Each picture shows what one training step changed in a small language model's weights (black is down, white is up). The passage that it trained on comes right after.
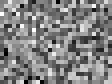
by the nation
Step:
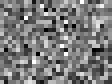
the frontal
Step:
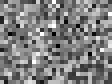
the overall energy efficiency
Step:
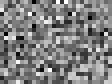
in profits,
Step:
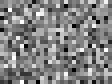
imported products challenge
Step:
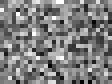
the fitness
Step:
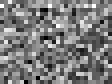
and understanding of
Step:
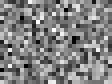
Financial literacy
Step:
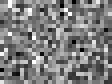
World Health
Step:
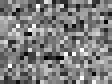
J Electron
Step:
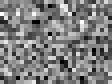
unable to
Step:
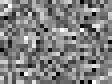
the tolerance
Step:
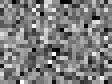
of crack
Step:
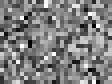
relation given in
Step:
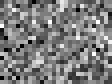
financial interest.
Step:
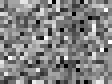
probably be because
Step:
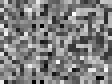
– Data Management
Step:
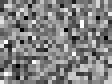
Light medium
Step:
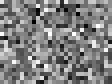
be synthesized
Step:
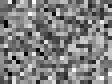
of the children
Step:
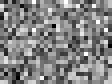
optimizing the role
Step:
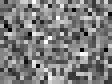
examine the
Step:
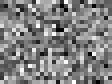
have sustained
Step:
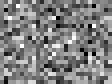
and for the case
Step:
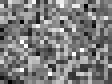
interact with each
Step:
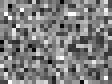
hybrid flow
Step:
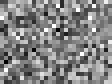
topology known as
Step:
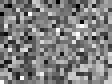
method All calculations
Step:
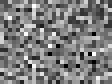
the data is
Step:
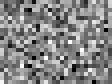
Rights link can
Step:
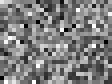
a time of increased
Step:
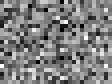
thorough assessment
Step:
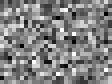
Hall and
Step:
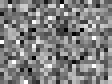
measure detonation
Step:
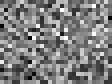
Ismail is
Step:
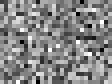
are also respondents who
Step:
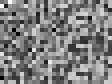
problems with this
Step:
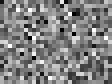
pain is a
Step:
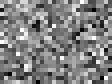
was notably associated
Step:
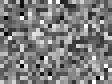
same scale used in
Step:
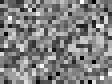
effect on the value
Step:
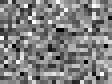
an open platform for
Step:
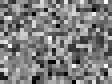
not testable
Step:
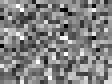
innovation, yet
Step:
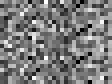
is shown in
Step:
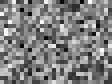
variations of and
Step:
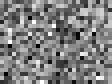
addition, it is
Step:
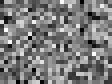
discusses, and
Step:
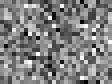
the determination of
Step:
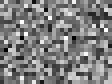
on available data,
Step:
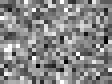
and C). The
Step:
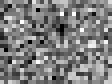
presented. The
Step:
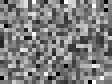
have the potential to
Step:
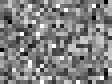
obtained showed that there
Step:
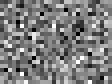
is Food
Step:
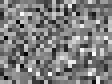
confounding using
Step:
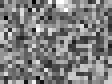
of digital signals
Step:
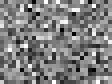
plaintext can
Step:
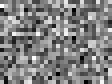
regulate the
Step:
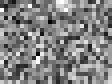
digital platforms are
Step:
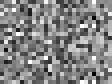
operations has
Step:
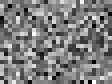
the relationships between
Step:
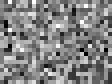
and the extent of
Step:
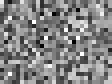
UN -
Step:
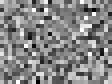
are known to be
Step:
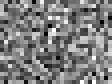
needs of data
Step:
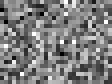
children. He
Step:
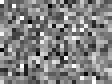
Reaction Control
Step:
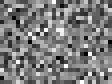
innovative techniques in
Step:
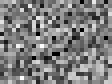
implies are sensor
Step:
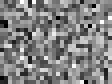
analysis of the variables
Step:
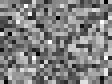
across the construction
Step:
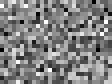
in patients with
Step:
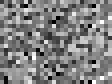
of the concentration of
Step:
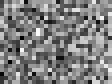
infrastructure sharing between
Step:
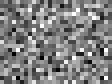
there were 9 independent
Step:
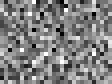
support could that
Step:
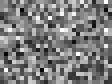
that human reasoning
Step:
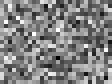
use of technology and
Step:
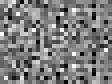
work deals with
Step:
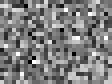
Flow in
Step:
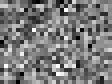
major ethnic
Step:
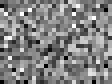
restored at the
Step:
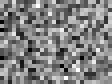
application level by
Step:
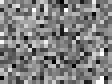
could be very high
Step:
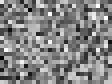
main energy storage
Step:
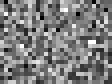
even number that
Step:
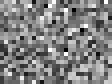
on resources based on
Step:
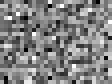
During the
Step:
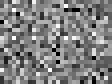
Improvement in
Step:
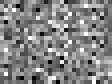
and Sustainable
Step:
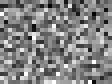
is the emphasis
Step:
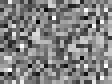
reference point,
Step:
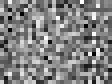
the expected compression
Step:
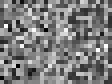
terms of public health
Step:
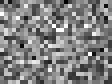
has significant and positive
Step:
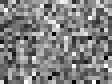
outlines the
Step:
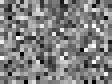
no direct reference of
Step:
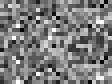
degree of inner
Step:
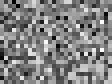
score for this domain
